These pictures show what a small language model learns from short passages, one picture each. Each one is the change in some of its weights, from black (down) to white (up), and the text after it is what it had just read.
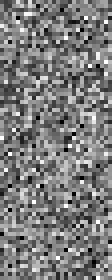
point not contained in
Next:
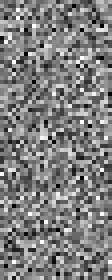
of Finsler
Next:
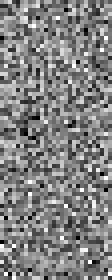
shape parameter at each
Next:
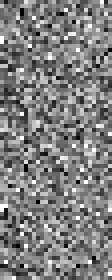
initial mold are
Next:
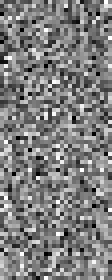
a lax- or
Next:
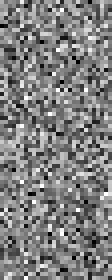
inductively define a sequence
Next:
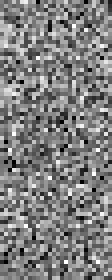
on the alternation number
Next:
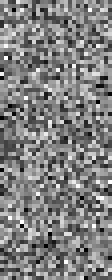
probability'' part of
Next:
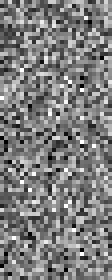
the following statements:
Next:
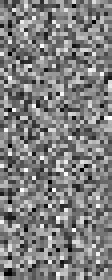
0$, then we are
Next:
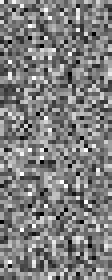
we first need to define the
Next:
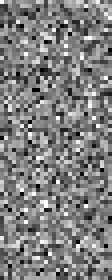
than $\pi$. We can
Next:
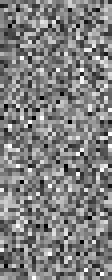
over all unit vectors
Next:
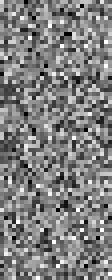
According to the
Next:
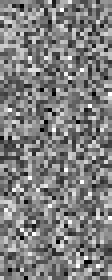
Draw $n$
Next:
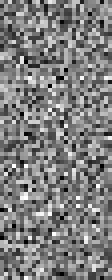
makes use of the
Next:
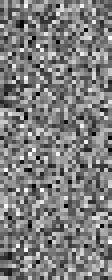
where all folding
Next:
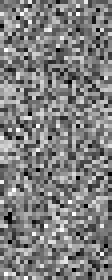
everywhere on it. As
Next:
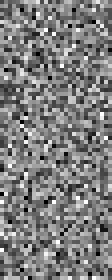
$F_\sigma$, so
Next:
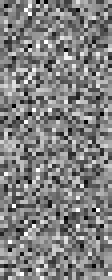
vanishes for all
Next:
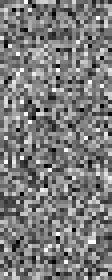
idempotent in
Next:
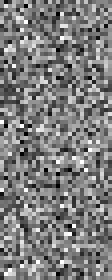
and hence get better
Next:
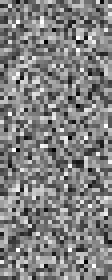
is chosen small
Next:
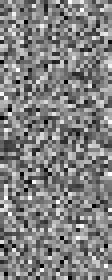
a length of at
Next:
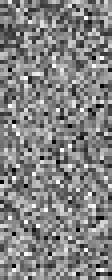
the SOT and thus
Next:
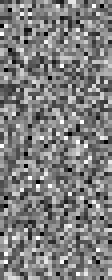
$G$. The following theorem
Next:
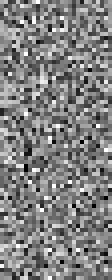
of CR structures.
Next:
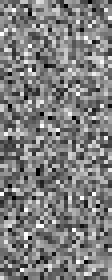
$\Btheta$ and
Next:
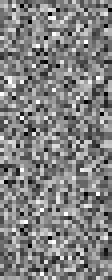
h \langle \Delta
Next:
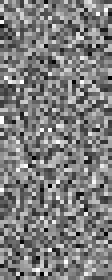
\right) X_3
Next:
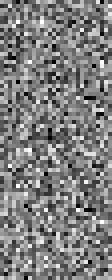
is enough to consider
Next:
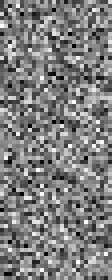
through itself. This
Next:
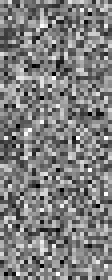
of the constraints that
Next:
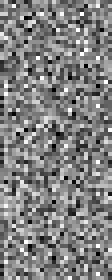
plane $y + x
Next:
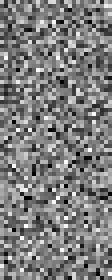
with $n = -q
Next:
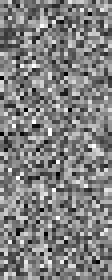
of the first kind
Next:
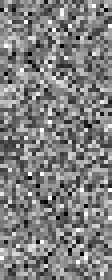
case that $\be$ is
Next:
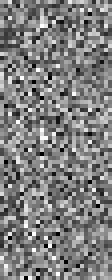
of the kernel
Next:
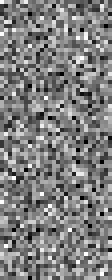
$\FF$ be the
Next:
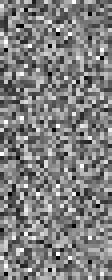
its spectrum as
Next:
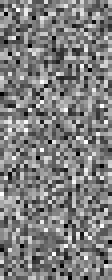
of scientific
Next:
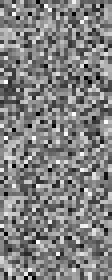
complex objects to
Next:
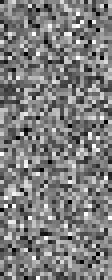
this similarity. That
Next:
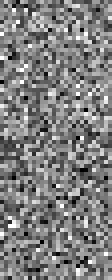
X_*$ is determined
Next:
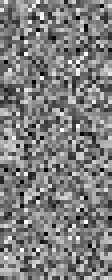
F$. Now let
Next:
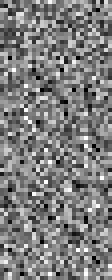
in this paper we take
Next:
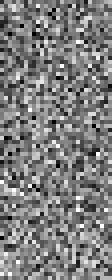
can be obtained while
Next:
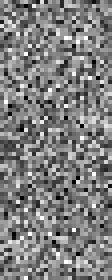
)_m$ then
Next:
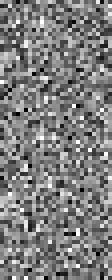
is an unbounded and
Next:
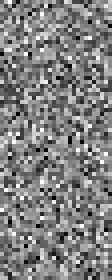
and $\psi$ is a
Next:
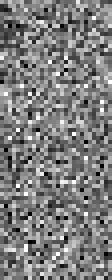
been planned to
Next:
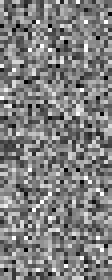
this approach which uses particular
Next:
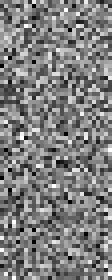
universal covering
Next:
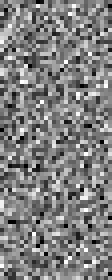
following table.\\ \\
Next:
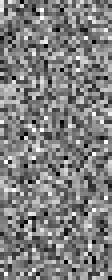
at the pressure trace
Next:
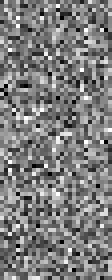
there is a remarkable
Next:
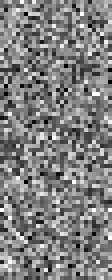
along the levels
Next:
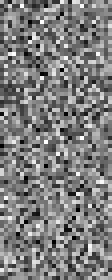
Explicitly, the
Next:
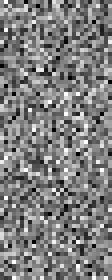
polyhedron is
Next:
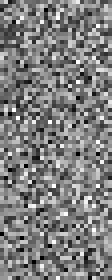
locally, in a
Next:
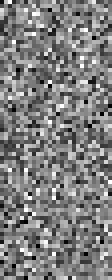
case(b) |
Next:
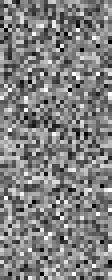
an automorphism of
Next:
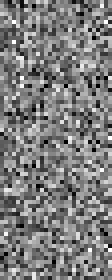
gases) at
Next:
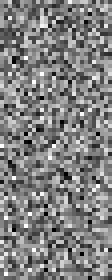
of $W$ and for
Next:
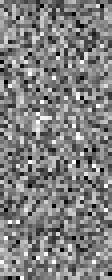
devoted to prove
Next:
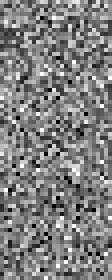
1, we can move
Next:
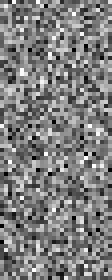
closes to an
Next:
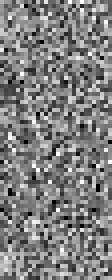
derivatives of the
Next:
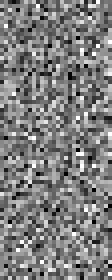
ouvre la
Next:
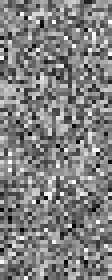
have attracted the
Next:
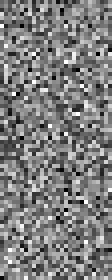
under weakening,
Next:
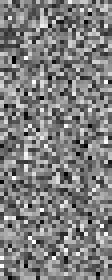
of $X$ and
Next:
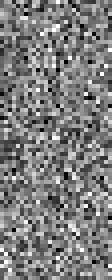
a more general context and
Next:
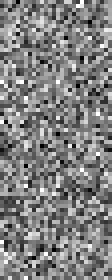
block is an equivalence
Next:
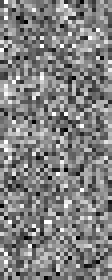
is a continuous map such that
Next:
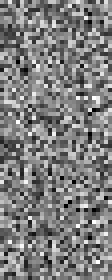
the end, the lattice
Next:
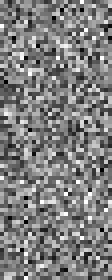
rather involved
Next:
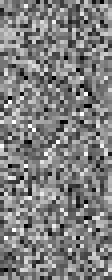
assume that $F$ is
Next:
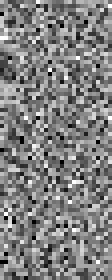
independent. The group of
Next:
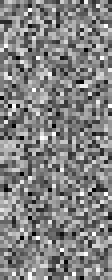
upward flows}
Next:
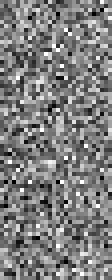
can define the completion of
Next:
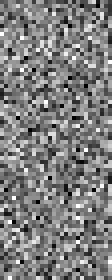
r\rangle}$ obtaining
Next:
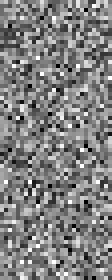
3.2, we know
